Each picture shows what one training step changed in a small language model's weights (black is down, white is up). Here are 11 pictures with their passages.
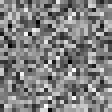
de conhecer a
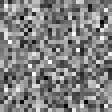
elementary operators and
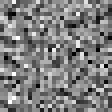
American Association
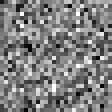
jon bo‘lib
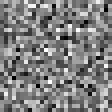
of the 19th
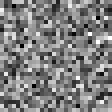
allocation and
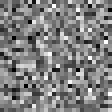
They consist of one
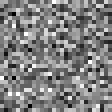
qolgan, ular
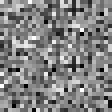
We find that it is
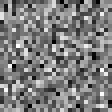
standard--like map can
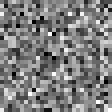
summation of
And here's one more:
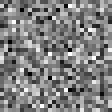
and especially, if
